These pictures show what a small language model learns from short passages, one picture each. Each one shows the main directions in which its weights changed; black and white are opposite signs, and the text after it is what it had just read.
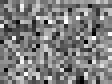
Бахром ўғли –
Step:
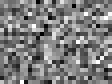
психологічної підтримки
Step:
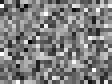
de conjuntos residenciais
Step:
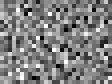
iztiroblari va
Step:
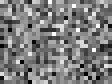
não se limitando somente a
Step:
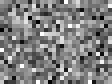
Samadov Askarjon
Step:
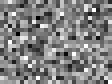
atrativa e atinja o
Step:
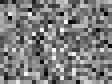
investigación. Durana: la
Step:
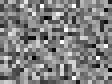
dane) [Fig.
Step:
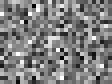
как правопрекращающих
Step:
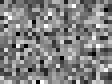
fikrli va idrokli hamda
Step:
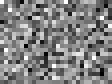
também prevê iniciativas e
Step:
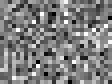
os cineastas não
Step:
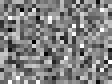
científicos(as) que
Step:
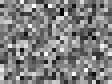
llevar a cabo la investigación
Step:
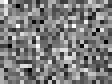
que brinde. Manteniendo
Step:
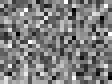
jarayonlarini belgilashda bosh
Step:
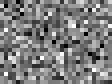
yig'ishga qobil.
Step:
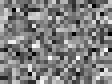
seria incoerente
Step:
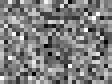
О «константах
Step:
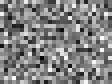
1 Corpo; Recto;
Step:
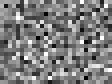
organizing the management process based on
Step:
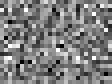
do indivíduo com relação
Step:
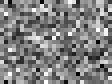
va A. Tompson
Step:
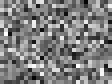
vujudga keldi.
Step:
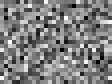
данной статье рассматривается
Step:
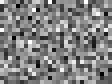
ambiti (istruzione,
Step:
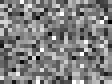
sânul tău.
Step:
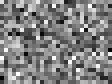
bachadon rakining
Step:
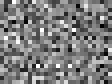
politik: Studi atas
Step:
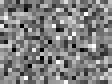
empirique, en quoi
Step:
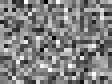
a essência da educação. Um
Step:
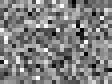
biz majhul nisbat haqida
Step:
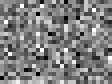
ҳам ўрнатилиши
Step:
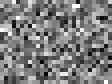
і з низьким
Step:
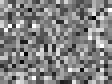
Copyright ©
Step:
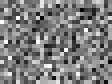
ommaviy sport tadbirlari
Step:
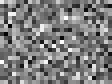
cases, their diagnostic
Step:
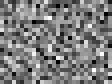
educational sectors, especially
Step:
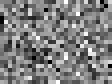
by an insufficiently
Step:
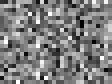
методам воспитания
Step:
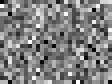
of Macmillan,
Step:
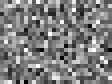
vospriyatie biznesa v
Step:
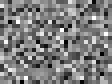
bahan pangan di area
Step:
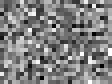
за тривалого (з
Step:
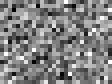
AND LITERATURE
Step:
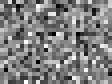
способов доведения до
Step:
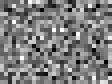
of Engineering and Technology
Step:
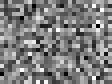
Conclusiones Por lo anterior,
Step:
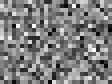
offenbar nicht begrub
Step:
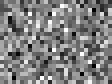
esa gaz eksporti
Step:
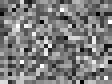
que proporcionem mudanças
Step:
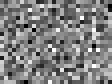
bersama orang tua
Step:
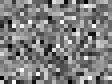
que preocupava toda
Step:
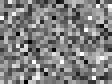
te herformuleren als een
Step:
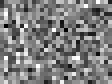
koni foyda.
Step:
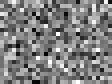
una tarea docente integradora,
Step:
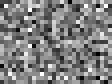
и социальные последствия
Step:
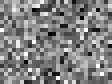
Review. – Vol.
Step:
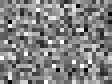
Droit et de la
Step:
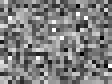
подлинной реальности и
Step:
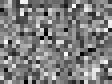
(Degraer et
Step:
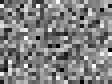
autorité administrative et autorité
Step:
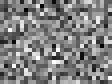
hasta el refinamiento, pero
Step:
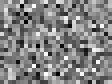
La realidad es otra, la calidad
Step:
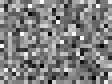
à la verse ont été
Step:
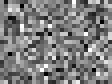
коробки отбора
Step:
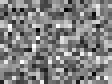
Cancer incidence
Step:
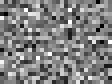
prijzen. Het
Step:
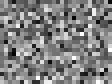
kuchaytiruvchi vositalardan
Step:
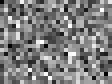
клієнтам із
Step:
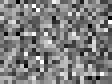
de longas horas
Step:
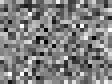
технологии, которые можно
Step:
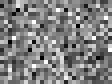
among nurses.
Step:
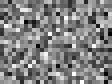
em especial no combate à
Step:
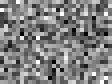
организм полноценным
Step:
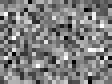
wij volstaan met voor
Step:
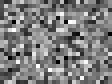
Guru dalam Pembelajaran
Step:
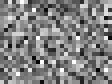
йиллик бегона
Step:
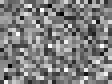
dabei laufen, dann
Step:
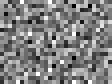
روی ویژگی
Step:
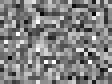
di rilievo nel
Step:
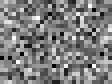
A Figura 1 mostra a
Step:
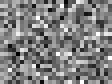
taqalgan. Tanani
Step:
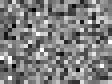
5; Trevisan &
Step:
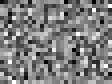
dirigenti regionali,
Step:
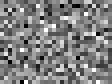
до ПК (яким є
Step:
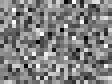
modela je oblikovanje
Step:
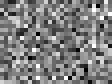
di un singolo *resource
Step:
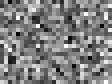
on a scientific basis.
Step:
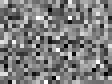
taktik tayyorgarligi
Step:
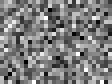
kelembaban udara lebih
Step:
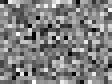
A, Eklof
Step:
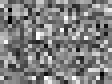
их работы и необходимости
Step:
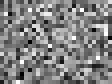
berib kelgan. Ular
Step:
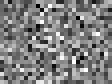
Например, слово
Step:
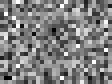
identifica um menor número de
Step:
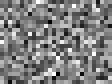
в 6-ти тт.
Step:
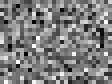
físico e emocional das pessoas
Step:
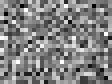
rus tiliga tarjima
